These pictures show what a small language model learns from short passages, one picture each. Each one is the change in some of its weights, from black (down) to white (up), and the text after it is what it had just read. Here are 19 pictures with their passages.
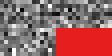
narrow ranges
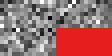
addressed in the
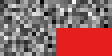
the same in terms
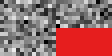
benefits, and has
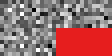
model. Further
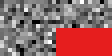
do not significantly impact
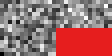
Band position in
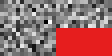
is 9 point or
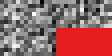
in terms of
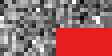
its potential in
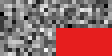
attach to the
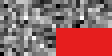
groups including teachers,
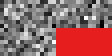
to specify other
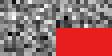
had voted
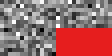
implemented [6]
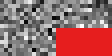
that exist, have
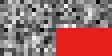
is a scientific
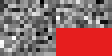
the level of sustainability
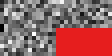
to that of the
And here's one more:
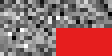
of the Interior
